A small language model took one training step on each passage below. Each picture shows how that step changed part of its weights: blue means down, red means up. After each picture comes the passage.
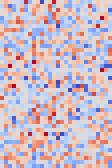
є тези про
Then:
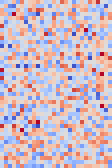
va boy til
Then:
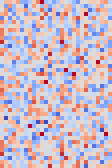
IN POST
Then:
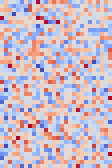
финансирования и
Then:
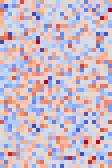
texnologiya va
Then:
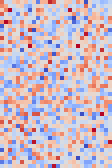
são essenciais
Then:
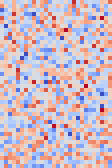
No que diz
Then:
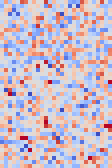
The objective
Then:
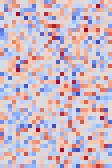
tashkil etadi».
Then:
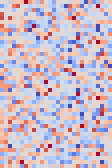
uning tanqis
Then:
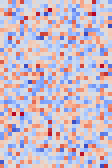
bu darajadagi
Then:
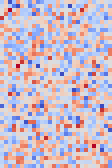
sofre com
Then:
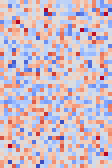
makanan dan
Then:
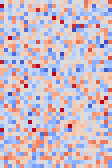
mos keluvchi
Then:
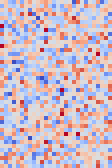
y motivos),
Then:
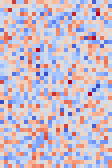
abordagem em
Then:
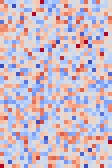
Bajo ¹
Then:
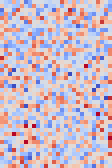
el tratamiento
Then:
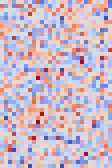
the context of
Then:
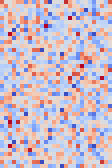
ashula va
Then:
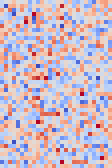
Applications of
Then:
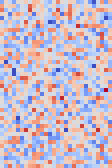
pluralité de
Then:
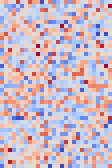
para família?
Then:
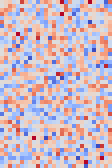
experiencias que
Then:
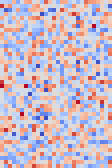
beraber bir
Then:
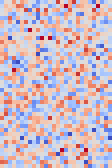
familiales. De
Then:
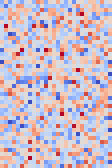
besoin que
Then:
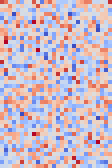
aus unserer
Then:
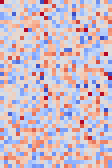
com maior
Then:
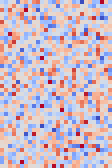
as demais
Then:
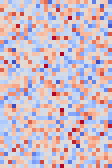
as mulheres
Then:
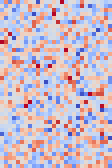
3) und der
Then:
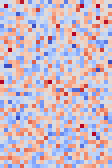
libro e,
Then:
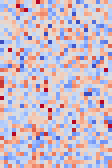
data Pasien
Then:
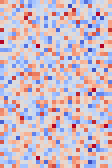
nivel de
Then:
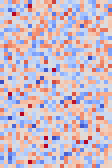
fanlari bo'yicha
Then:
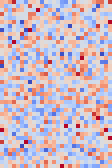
en salud
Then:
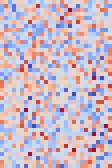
los estudiantes
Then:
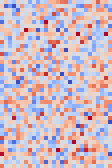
коли може
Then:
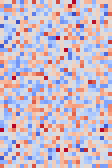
overzicht van
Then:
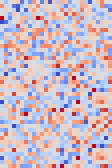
bog'liq va
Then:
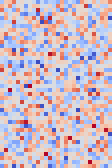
a small
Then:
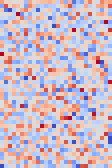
de medicação
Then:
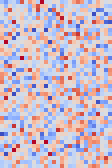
este destino
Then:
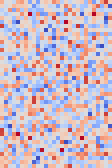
la precisión
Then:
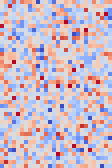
Che è
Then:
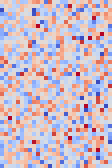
VAN DER
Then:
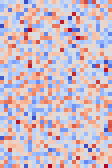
dari lembaga
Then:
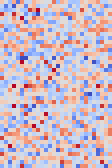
va ularga
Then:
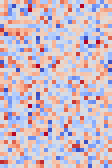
Pflege von
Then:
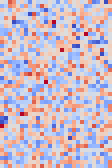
ijobiy va
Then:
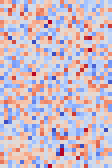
integrado à
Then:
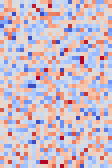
the teacher
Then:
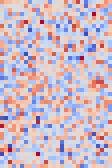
strategiyasi va
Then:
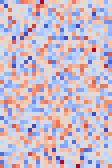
concept comme
